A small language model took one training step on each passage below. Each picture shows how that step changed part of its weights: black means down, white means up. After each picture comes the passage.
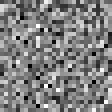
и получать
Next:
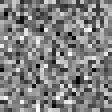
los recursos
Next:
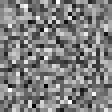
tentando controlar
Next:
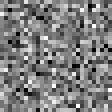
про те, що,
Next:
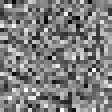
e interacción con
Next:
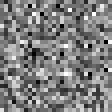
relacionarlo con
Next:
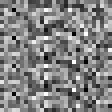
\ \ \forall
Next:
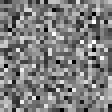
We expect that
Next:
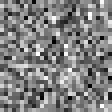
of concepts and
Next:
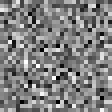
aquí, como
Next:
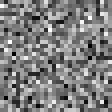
in Lemma 4.1
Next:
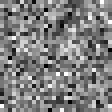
of Applied Sciences
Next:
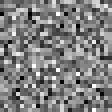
professores, que
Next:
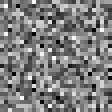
maximal ideal
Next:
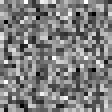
de nuestra
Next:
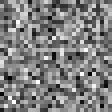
GI dalam
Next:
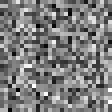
In this section, an
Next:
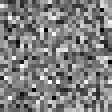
to the right in
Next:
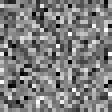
are negative.
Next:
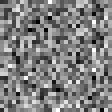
EnKF has the
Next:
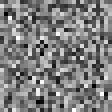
la marca de
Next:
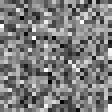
classical case. The
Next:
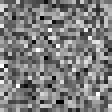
show that any monomial
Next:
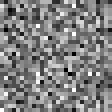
3. Either
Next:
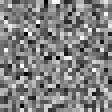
advection equation
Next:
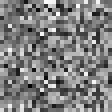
the aging of
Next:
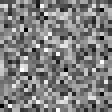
apesar do
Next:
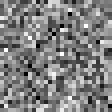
of $\Omega\cup
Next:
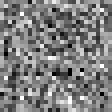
Sobolev space
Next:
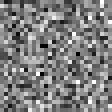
from whom one
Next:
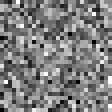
a relation between them
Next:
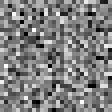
initial datum.
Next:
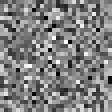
either allows for
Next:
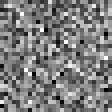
That is to
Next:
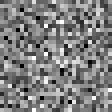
second moments of
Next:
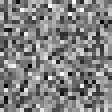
as representations over
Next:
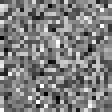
energy dissipation
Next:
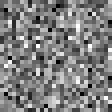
The theory of generalized
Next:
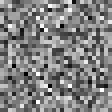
tagged partition
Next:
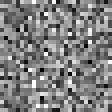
even moments of
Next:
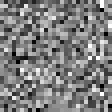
in our Proposition for a
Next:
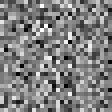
corresponding primitive
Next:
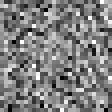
can by symmetry
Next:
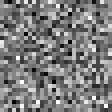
an example, we consider
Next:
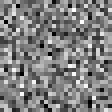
locally biholomorphic
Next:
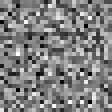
$G$ is
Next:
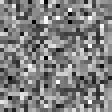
in appropriate
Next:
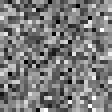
an $N$-dimensional
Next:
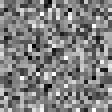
verify that the
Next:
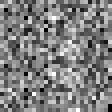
of the construction of
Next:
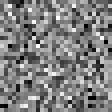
for $n$ large
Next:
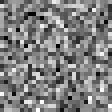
order of ( less
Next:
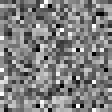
перераб. и
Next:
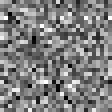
tells us
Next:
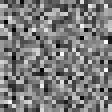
impossible to
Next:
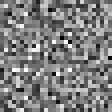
da saúde não tem
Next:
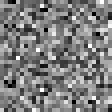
this area for the
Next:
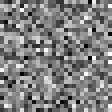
a normal distribution. In
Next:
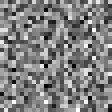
infinite models by new
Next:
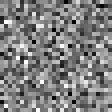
as Shengli
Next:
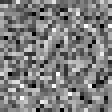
order $M$ with
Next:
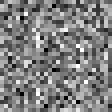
ham qaytadan
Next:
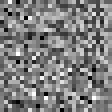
$N$ of
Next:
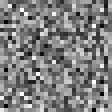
el parto.
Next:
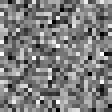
some holomorphic extensions
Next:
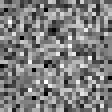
the interaction between
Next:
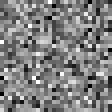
B.} There exists
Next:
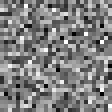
sign solutions for the
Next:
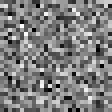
application to class of
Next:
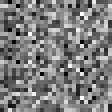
simplify notation,
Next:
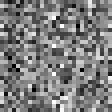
manner, then the
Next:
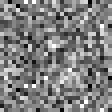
of probability measures,
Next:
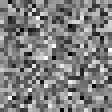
for each~$1
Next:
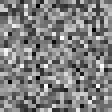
y niños
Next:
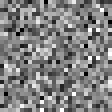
for the operation points
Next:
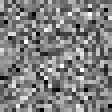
& Tomka,
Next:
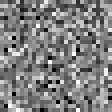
до операции и
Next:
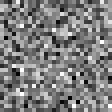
a frame for
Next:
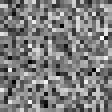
satisfied, it must
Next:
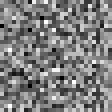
the response vector
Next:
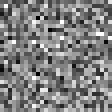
institucional pero con
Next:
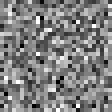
применяется как
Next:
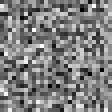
va shularga
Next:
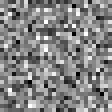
\] for all
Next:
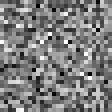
see e.g.,
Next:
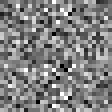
ve cümle
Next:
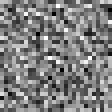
wave. \\ So
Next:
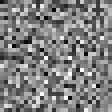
Noel e sua
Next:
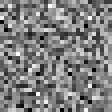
$q$ is
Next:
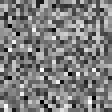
para-holomorphic curve
